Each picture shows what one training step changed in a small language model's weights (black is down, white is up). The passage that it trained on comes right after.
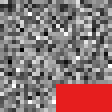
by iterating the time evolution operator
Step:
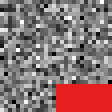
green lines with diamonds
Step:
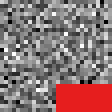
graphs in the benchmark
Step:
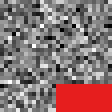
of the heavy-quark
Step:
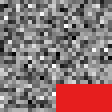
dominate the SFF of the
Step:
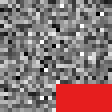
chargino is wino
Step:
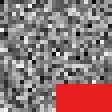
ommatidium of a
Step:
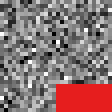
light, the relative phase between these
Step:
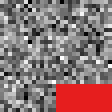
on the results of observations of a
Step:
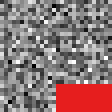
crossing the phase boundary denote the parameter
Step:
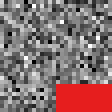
a considerable spread is seen within
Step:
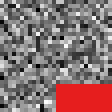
anomalies and infant
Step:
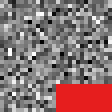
the nodal approach leads to
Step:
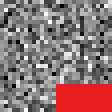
exists a crisis in
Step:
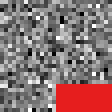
with the original input image
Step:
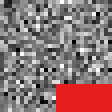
introduce a new approach for finding
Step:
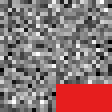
deviation from the bulk
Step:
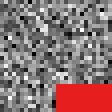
any change to the method, TCR
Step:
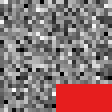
deeper insight on the behaviour
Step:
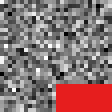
neural and representational capacities
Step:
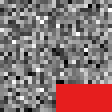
the raw diagram serves as an
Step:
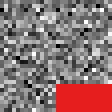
Trucks & Class 2
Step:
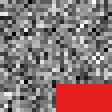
TFHM has been slightly
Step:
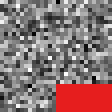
and by the ESS onto the
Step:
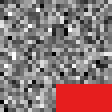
room temperature. The chemical potential
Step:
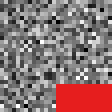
high periods and hence low
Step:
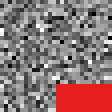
Processing Systems
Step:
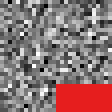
Book of Abstracts
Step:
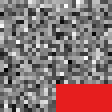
perturbation resistance measured using
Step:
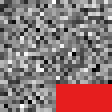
acquire a geometric phase similar
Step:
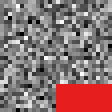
invert the Fisher matrix
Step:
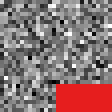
observing patterns. These are
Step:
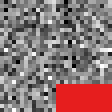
mode. In this variant, we
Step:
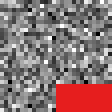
(E)DR3 data
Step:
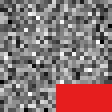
poor model for systems where graceful
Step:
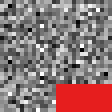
them by the unbroken
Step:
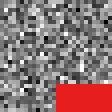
self-contained review of
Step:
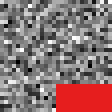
oscillations are observed (Fig.
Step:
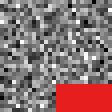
and the \postcond.
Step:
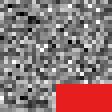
the antenna complex to the
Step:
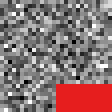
Bunn, Matthew.
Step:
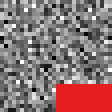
are classic methods for proving
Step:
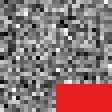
possibility of contamination of
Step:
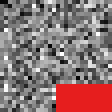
0.1% (corresponding to
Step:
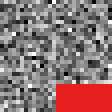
probability of exchange at any lattice
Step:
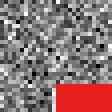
dependence on detail of model.
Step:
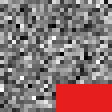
of the neutral gas in the
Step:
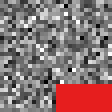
the skewedness effects. To
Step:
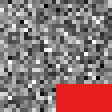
the long-burst models. For
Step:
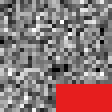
measurement For the transverse coupling
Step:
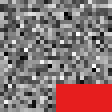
minute or two) for a
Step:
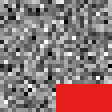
descending the Hayashi
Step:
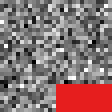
processes abstract physical parameters
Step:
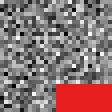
to minima for WR 140
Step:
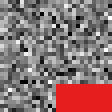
\delta_\varrho A^\mu
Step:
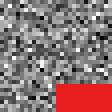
average delay. The delay
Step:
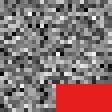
with the right index
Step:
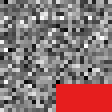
computational skills. We
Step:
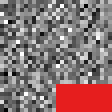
computational core). The resulting
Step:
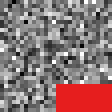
and Experimental Setup}
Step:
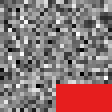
and/or ineffective
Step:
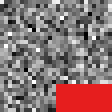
across regions, often
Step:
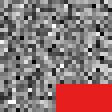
sensitivity, for the 7
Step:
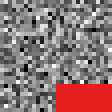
where the parameter $\alpha$ is the
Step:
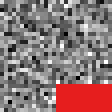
is to provide strong consistency
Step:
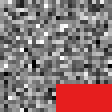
smallest timescales of
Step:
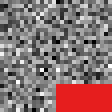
electron-electron interaction for the
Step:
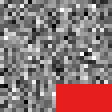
these variations also appear as small
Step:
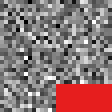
most literature on the subject
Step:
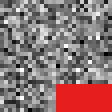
within an order of magnitude of the observed
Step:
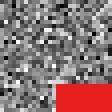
polarisation of radio star
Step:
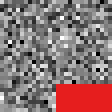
to the limited allocated time for
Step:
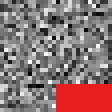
$Q$ factor, such as
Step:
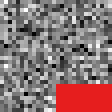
not strictly prove a lower
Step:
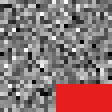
number of derivatives. There
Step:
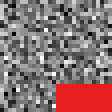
will not need this specification here.
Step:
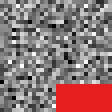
outer shell from
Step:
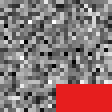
infrastructures.} \item We
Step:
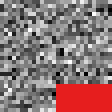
runaway AGN
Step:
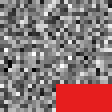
Classifier.} The
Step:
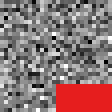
recalling that the isospin
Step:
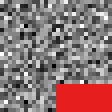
is applied over the entire
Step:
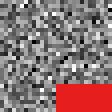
It is worth noting that
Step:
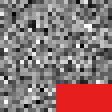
In conclusion, the vertical
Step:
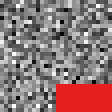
separation gap (10 nm to
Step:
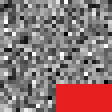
consisting of all such vectors
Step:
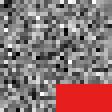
included in the equations of motion of
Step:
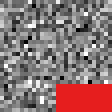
in its optical light curve have a
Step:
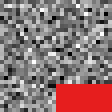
ij | kl \rangle
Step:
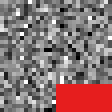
elliptic Gamma function
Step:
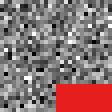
is not yet understood
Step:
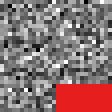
via the intermediate values
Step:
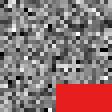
•OH production rate of
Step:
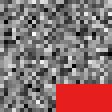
linear fit, i.e.,
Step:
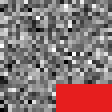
with total atom number $N$ is
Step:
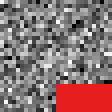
scope of this research.
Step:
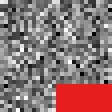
subtraction of streaming
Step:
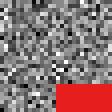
consensus}, viewing it
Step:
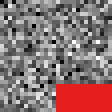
to study the properties of hyperon stars
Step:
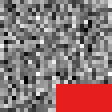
found in an exoplanetary
